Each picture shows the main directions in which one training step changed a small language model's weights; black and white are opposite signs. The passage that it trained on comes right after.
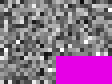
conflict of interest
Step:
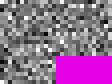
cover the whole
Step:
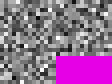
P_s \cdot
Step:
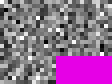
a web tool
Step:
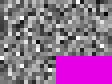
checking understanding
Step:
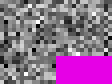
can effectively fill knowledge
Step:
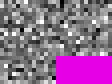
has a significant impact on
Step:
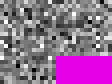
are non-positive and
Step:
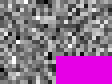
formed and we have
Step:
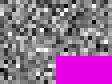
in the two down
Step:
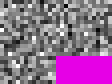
the Indonesian
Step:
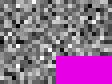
different in the smaller
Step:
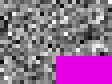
discussed, the
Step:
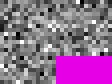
outcomes were evaluated
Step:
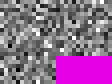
and are readily
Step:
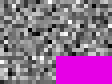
Z. Yin,
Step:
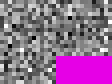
the critical point.
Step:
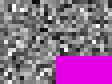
use $\SOSym
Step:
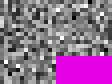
from the RTGs
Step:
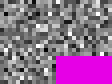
square of a
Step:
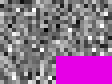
information exchanged about
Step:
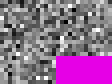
all $\varepsilon>0$
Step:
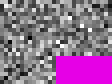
a power law that
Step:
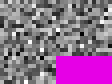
of the triple points)
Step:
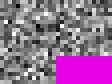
such an ideal and
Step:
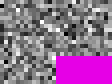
precise, we should
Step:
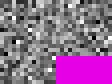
dimension ($w \geq
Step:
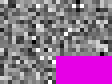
efforts from the
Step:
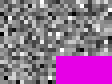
said to be
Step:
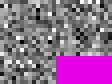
pointing direction,
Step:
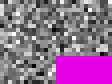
at the 7th level of
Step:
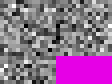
of molecules
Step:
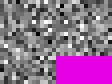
and fluid energy density
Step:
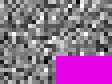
is known in the
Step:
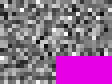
a matrix of this size is
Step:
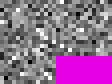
accordance to the
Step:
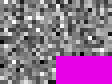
a metabolic
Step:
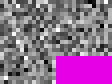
there is no need to
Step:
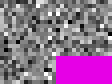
constant depends on the
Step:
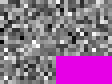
fundamental group of
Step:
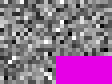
objective of the
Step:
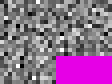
enhancement and
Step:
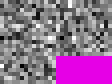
of ideas. In
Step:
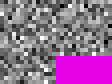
in Figs. 6 and
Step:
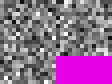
access to them, or
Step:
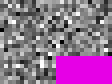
we pay attention
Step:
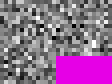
material properties of
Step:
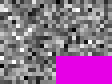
``limit'' distribution of
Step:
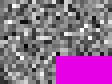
gates at experimentally
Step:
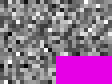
to give that support.
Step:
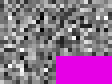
is still an
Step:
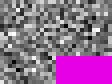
viewed images
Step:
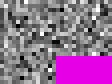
These offer interesting
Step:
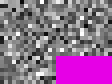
exactly those of
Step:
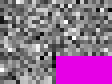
higher than this leading
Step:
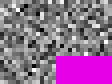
attempts to
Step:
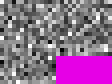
is the focus of
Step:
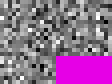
triangle} (or
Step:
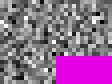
\beta; \gamma;
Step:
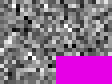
Jordan canonical
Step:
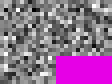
\vee \tau))
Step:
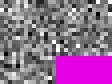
the disclosure of
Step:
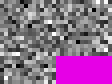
animation in the
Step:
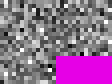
on the land the
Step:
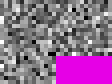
multiple Frequency
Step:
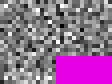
a dot stands for
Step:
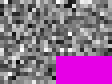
at the vertex of the
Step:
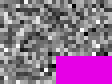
allowing the calibration
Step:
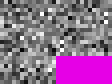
our theoretical predictions
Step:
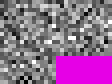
up bump moves
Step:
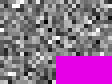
is nonnegatively
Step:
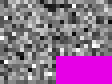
have a feeling of
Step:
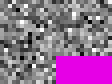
are in harmony
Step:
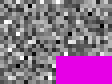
synthesis as
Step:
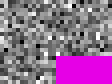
effective mass, is defined
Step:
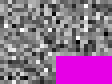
the complication Number
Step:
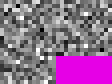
involve thicker
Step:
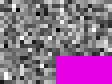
embedding are
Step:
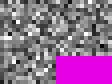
to the existence of
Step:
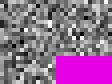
energy consumption rates
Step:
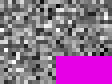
each advancement has
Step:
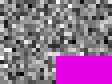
the National Natural
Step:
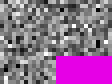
for all $t\in
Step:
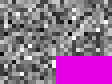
these results question the
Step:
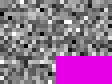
we fix $H$,
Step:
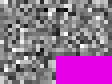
University, in partial
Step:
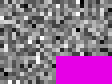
been measured previously
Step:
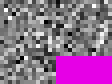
\lambda_2$ for
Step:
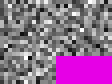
and organising of the
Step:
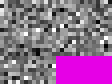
high mass processes are
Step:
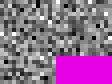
case, it consists of
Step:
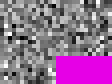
the Ising limit. In
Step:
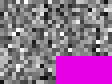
It is worth pointing
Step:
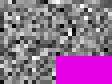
this paper, we will not
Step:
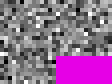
g \circ f = f
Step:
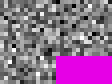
interest. Statement of
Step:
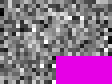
shorter sample that
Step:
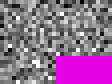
health indicators
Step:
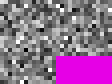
figure in Fig.
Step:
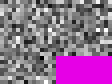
in section 3. In section
